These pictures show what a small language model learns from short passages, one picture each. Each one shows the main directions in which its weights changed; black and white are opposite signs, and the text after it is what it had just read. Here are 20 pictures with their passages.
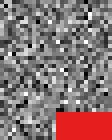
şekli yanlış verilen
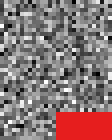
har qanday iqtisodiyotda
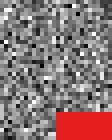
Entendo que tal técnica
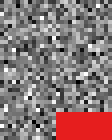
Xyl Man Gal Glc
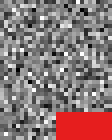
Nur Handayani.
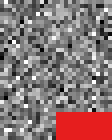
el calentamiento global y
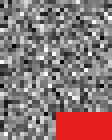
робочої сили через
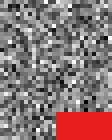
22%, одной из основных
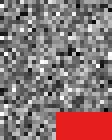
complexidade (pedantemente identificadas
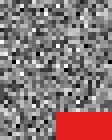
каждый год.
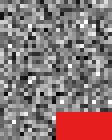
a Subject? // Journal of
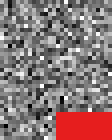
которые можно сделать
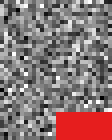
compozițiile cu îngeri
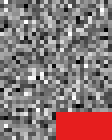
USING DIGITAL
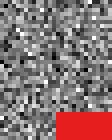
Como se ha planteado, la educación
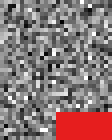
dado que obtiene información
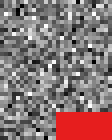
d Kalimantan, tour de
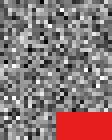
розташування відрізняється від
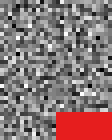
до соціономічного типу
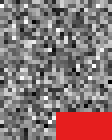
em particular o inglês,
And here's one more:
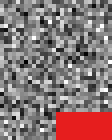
o'z mablag'larini
